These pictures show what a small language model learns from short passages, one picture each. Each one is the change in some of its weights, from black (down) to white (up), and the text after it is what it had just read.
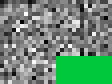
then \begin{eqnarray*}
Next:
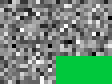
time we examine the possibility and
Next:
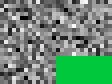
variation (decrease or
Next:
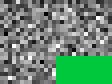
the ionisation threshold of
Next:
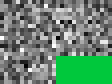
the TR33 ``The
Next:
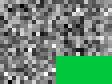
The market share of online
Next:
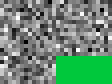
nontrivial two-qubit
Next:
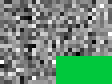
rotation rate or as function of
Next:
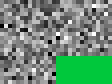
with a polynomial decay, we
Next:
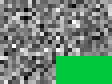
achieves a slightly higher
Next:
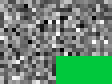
It took an additional
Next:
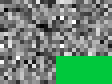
number of parts. For
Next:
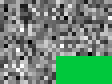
\, \omega)$. Points
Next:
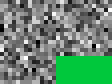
a wek first-order
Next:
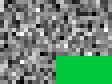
to the effectiveness
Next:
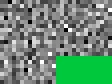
spaces of weak equivalences
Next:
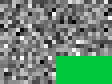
of the entries free---we
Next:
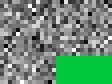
determined by $\xi$. Let
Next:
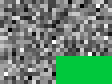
further suppression factors of
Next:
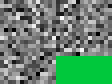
memory. Model training took
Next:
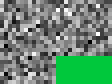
to a systematic bias larger than
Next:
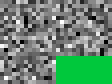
\vdots \\ T^n
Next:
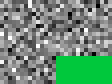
will make it easier to
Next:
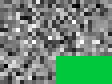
Gaussian. The time-dependent
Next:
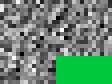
3-adic evaluation of
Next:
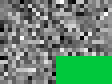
vector-valued functions,
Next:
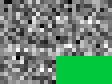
space). Our basic objects now
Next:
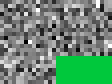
and 39 K near the
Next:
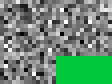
In order to set up a
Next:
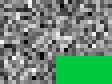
efficient responses to our
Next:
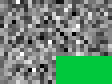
a ``coherence length"
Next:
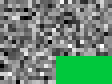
improves reconstruction accuracy but also
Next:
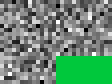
it may make sense to
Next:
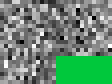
obeys the wave equation
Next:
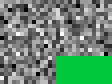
For the technical procedure to solve
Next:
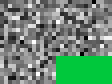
compared to learning each task
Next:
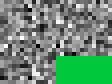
closure $\ovcalZ$
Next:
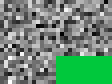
to establish to what extent particle
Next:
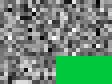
However, in an example involving
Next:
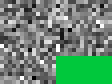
respectively; 2) The systems
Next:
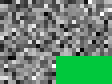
the paper. %\medskip
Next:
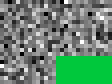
the univariate distribution
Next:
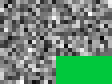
0,$$ together with isomorphisms
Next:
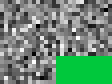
in a variety with permutable
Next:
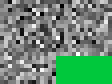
CH3, adding the
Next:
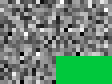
values is expressed by a multiplication
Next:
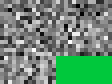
quantum interference device with a diameter
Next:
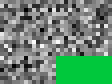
Participants were allowed
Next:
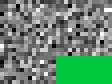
and minimality; or
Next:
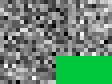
first result is a classical
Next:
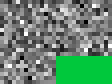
the complementary subspace $\,
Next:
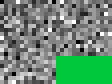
(1). \medskip We
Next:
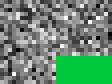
classical lubrication theory
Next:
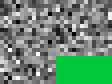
of messenger molecules
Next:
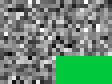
based on its flat BSS
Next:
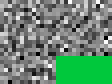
dataset also comprised several
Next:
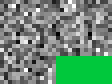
and all others are permuted
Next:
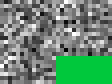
future research.}. The
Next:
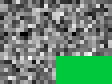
the Raman intensity of the
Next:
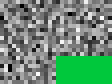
The observed run length (in
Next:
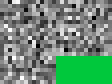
Latin indices from
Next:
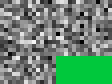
well as skew-symmetric
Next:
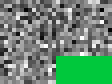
quantum impurity model, for
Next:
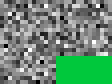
exactly the class $\alpha$
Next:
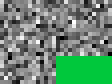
to extract significantly larger amounts
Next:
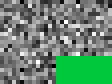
having quadratic curvature decay does not
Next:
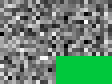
consistent with these results has been
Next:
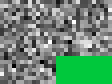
re-absorb certain
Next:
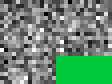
the hybridization gap,
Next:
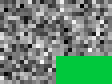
her subsequent publications.
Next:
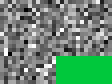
reciprocals in
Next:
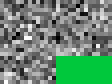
by Penrose for
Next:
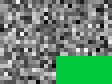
a commutative diagram with exact
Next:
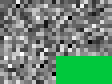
$\varphi \in \mathcal
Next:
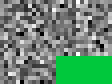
taking the dual of the inner
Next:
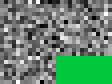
by nature of perceived
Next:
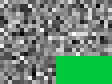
Let $G$ be a
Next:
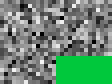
any system $\Lambda$ of
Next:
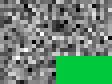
$|D\varphi|$ decays
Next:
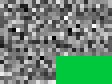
This is how the question of
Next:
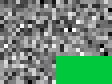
by $f\cdot
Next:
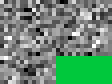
ultra-light particle is
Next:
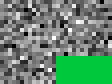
relate frequency stability of a
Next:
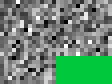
$\int \chi =
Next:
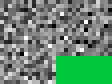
shows that there is a qualitative
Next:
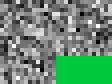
the weakly pseudoconvex boundary
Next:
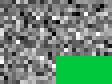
\bibitem[Booth \&
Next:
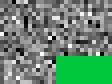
\end{aligned}$$ and
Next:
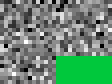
3 dim manifolds. In
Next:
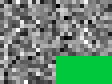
as long as $n$
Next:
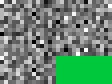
be regarded as a good
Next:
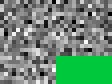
$m_b$ are
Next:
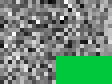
by some constant $c$,
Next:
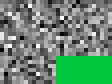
measure $\nu$ to
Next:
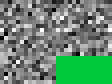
of powers of $\Phi$.
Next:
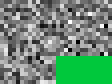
difference in travel time to reach
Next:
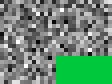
C\delta$.\\ On the
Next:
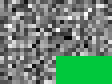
using Fatou's lemma
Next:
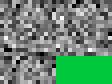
of the spin she measures under
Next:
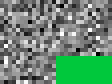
containing $c_j$
